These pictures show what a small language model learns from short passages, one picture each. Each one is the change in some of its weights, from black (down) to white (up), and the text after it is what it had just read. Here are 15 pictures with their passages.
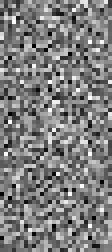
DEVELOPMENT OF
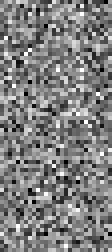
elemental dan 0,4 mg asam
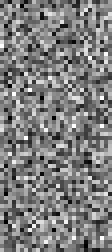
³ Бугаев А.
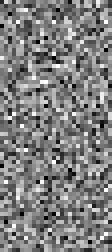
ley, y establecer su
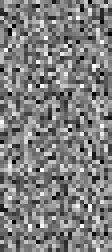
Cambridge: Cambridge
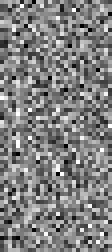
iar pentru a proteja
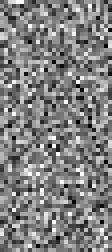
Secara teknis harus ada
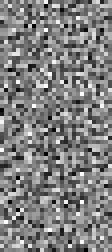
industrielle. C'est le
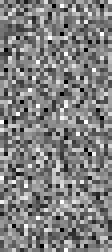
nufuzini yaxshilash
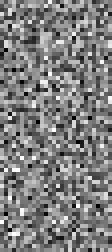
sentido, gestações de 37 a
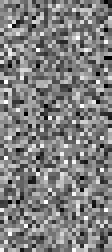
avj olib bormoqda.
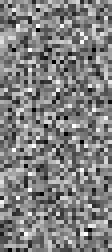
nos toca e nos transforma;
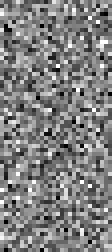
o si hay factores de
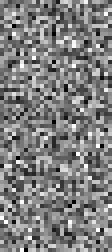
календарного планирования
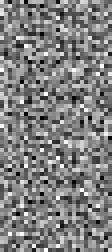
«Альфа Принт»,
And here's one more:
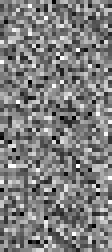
"II" nazorat guruhi
